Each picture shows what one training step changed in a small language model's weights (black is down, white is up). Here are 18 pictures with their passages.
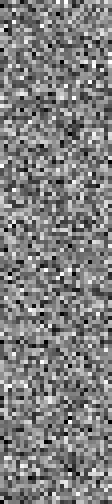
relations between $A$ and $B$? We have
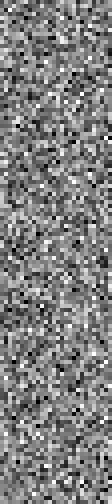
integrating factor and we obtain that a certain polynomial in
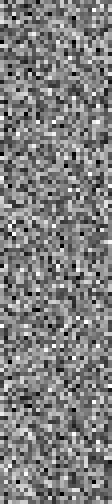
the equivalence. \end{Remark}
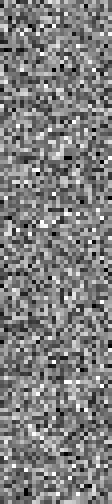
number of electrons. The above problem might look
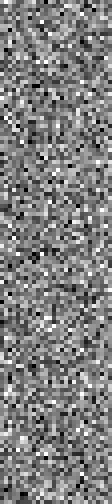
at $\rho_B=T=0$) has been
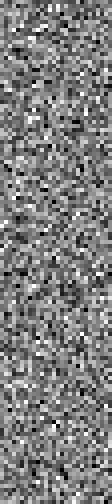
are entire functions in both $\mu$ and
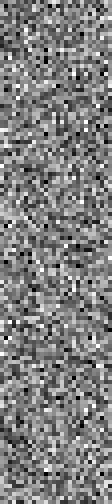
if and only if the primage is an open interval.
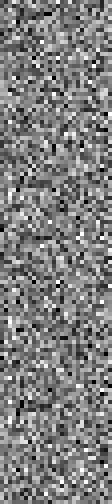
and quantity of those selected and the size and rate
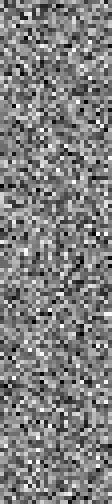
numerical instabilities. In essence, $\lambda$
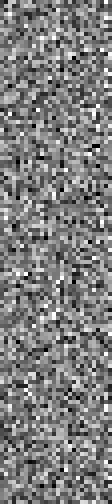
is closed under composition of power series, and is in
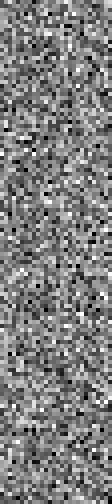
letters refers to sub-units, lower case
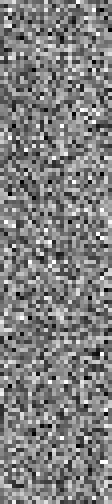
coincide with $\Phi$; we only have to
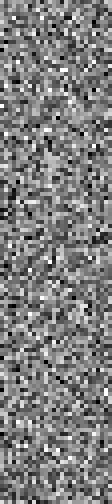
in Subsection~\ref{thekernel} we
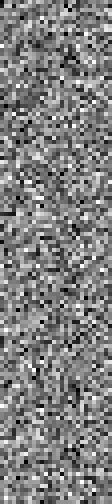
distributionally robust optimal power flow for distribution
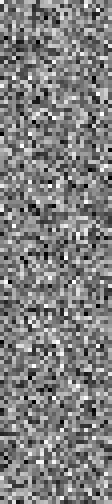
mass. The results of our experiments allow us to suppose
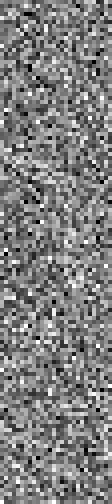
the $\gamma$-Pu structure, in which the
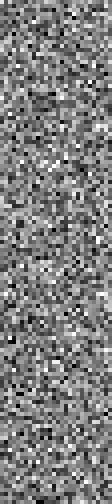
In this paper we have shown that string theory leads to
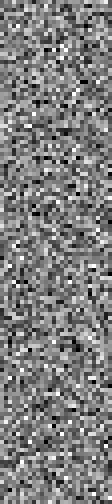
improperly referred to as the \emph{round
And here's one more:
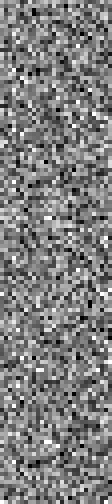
be obtained and provide a numerical technique to determine decision
